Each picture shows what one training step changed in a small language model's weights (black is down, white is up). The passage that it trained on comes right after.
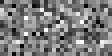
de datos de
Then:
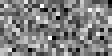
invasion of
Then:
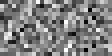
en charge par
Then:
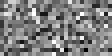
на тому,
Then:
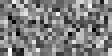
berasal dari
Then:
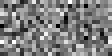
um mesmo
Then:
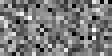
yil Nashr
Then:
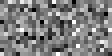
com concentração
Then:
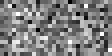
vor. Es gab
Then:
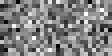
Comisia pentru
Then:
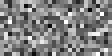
o referencial
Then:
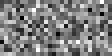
tindakan yang
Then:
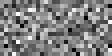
Silent Hill
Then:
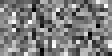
ham muhim
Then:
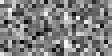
та методу
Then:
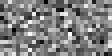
В процессе
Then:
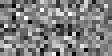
«Ai de
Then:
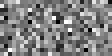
полягає у
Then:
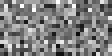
se propone
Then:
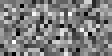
yang aman,
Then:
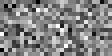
. Для
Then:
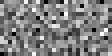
in development
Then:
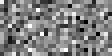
Op die manier
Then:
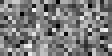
para análise de
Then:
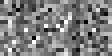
kelib chiqish
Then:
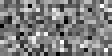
cases, can
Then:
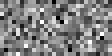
effect of
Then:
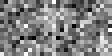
os usuários
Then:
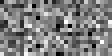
del Plan de la
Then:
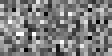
quien conoce
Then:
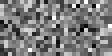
prévue à
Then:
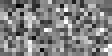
y como valor
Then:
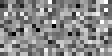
resposta da
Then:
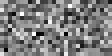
ва таҳлил
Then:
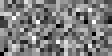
comme une réelle
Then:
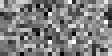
de viață
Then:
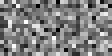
de : i)
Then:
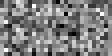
veneno de
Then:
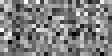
ajar yang
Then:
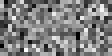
la estancia El
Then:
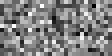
que a maioria
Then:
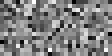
pod Centrum
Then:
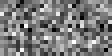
o uso do
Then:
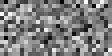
evvel héç
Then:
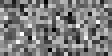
dedico solo
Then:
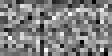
between a
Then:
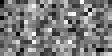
FA Alisher
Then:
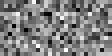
os diferentes
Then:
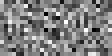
of scientific
